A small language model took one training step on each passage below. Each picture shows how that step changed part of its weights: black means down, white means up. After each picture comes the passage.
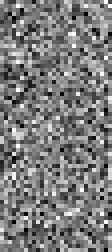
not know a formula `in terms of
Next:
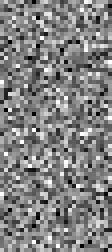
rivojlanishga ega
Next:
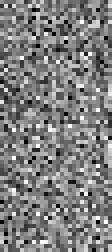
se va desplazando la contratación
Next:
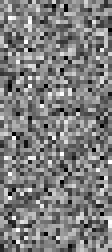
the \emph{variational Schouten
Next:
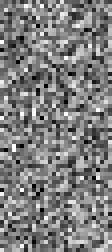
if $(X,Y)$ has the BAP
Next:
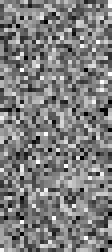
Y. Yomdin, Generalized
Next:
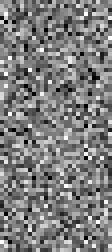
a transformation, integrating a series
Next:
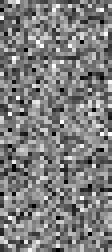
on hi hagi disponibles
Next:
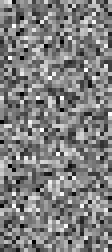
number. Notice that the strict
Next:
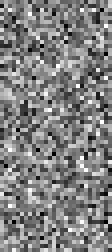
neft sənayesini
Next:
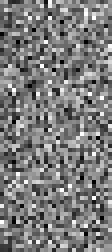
random graph model and determined the
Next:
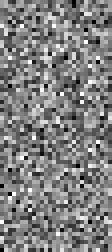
indiferentes. Esto en el
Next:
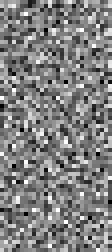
we shall consider the following problem. \vskip
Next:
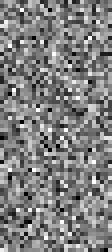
in a 3-4 lecture long
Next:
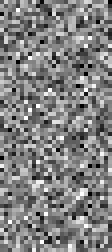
MEB'de her 100
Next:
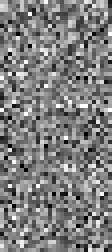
dos resultados obtidos,
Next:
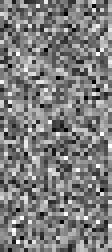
hypersurfaces in any dimension.
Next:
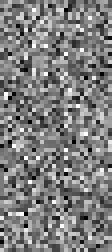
de la pubertad en hembras
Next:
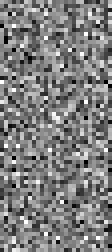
the Claim in the third equality
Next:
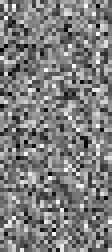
exceeding the value $n$. If
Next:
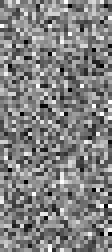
\big(C \otimes_{R}
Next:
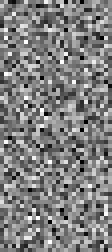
\sum_{\chi \in \hat G}
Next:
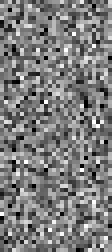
Theorem implies that the system of congruences
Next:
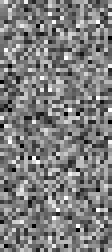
same opinion and others have different
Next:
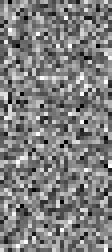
України. Як
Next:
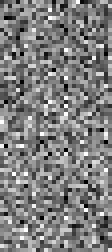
navlarining 100 dona meva
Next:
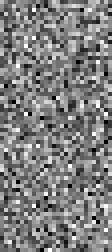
$\varphi$ and then also $a_j$
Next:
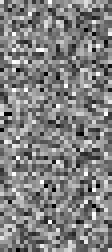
кіберзагрози та
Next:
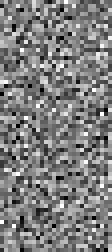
the sense that the SSA
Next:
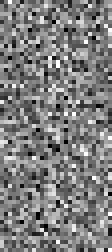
debe basar en el predominio
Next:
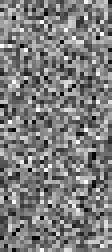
in quantum field theories and
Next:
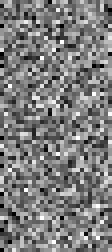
National Research, Development
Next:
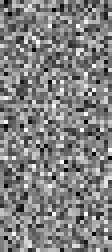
result with the above mentioned result of \cite
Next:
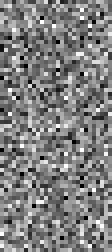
Throughout this section we will use the
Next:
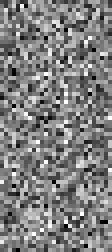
also NP-complete. For
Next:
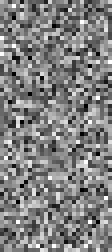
MySQL sebagai
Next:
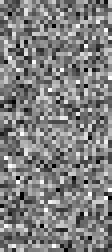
of cliques in $G$. In
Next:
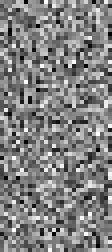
maqsad yo'lida har
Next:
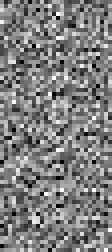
importance to the development of
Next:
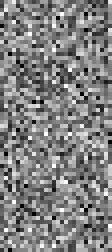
ситуації держава
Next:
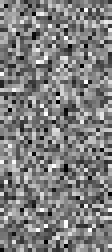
las habilidades investigativas se
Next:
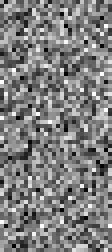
RAMOS, F. M.
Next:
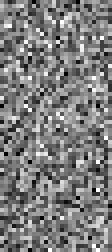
on the left and $\ell$ multiplications
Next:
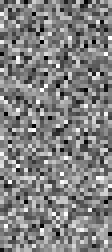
respect to $\dm$ satisfying
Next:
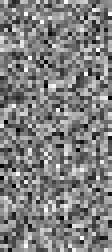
the weighted norm inequalities of
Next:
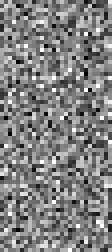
перевода, ИИ не
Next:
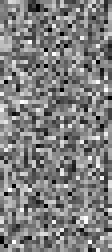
andere een goedkeurende
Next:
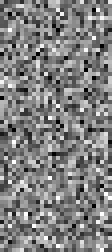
in the policy and strategy of
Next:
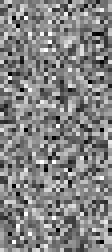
[7]. Построенное
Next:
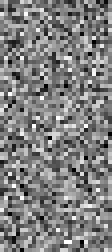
inverses of complex trigonometric
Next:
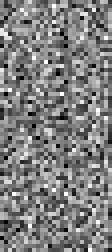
e sementes e plantas uteis
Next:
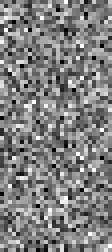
{M.-T. Lacroix},
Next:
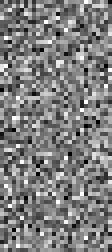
the general theory of elliptic equations
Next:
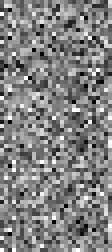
началось ещё в
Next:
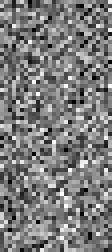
Schejtman, J. A.
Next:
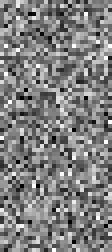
$B\in R^{n\times m}$
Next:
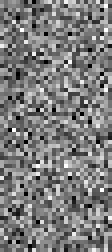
efficiency of the envelope
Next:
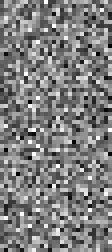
existen normas que permiten
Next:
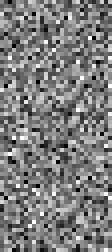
A graph $\Gamma$ is called a support
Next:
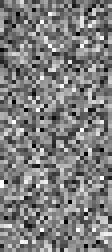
sufficiently small and $\varepsilon \in
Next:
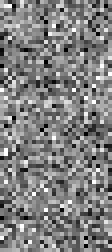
In private communication at a
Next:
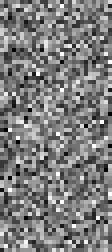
equal to the value of parameter
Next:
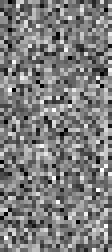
all $k$-linear automomorphisms of
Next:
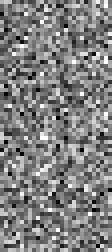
not involve creating a global
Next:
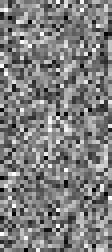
each bond (dropping the
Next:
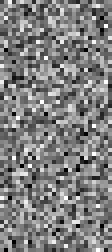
Analogous results to Lemma 2.1
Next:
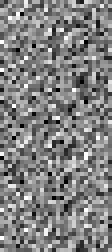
की घटना
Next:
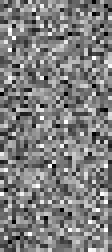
transform is exact but, due to
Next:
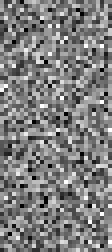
a low-dimensional interpolation
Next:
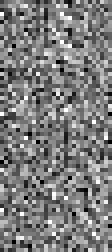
de economia de custos, como
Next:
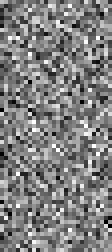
O montante do aluguel ou
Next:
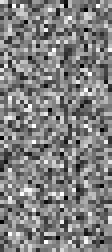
2. Рисунок 1 –
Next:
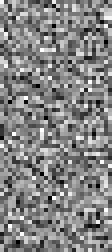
конкретного проекта и
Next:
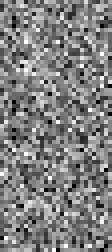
, \ee where \ $h_n =
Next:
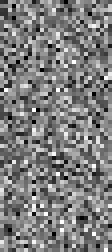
de partida, para la responsabilidad
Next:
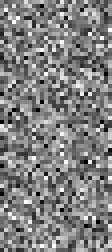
между дольником
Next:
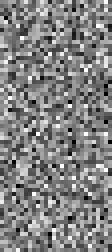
Babeș-Bolyai University
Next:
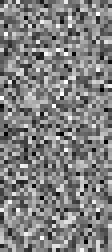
$2n$ equipped with an
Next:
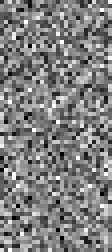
места для проведения
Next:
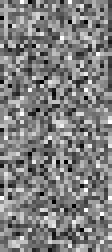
Financiering die wordt
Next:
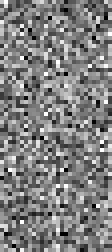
subyektiv idealizatsiya
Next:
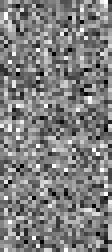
bo‘lgan zararkunanda
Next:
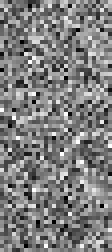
são: 1. Previamente
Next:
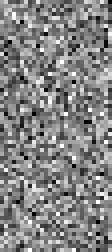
shakliga ega bo'lib,
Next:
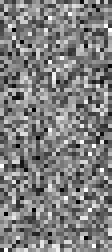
which the constant $A_1$ and
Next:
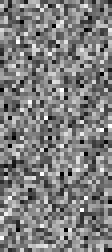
9 horas/anual Demais
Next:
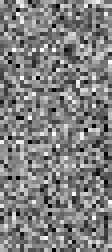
при различном времени
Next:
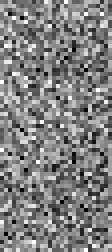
respublika markazidan
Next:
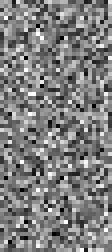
\mu $, which is singular with
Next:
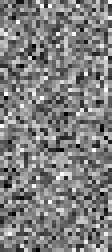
the sum of the spins is an even
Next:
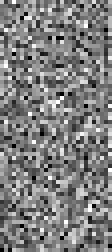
tabela da página
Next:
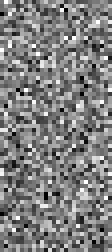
2nd year master's
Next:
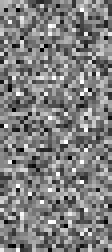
нарушений памяти:
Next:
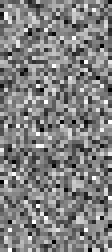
Fan berada di dekat
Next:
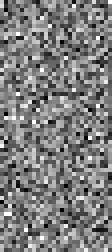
mesma, escolher as mais
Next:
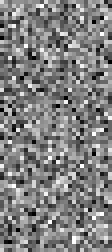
$\nu_{i,j}$ with respect to
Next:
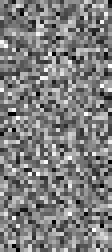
the two cases: $\alpha_{1}\geq
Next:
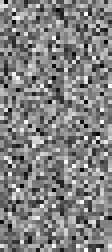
que é de suma importância que
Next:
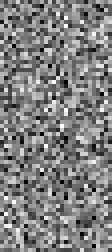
\quad \forall a_i\in
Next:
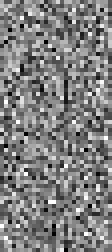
a vizinhança e o
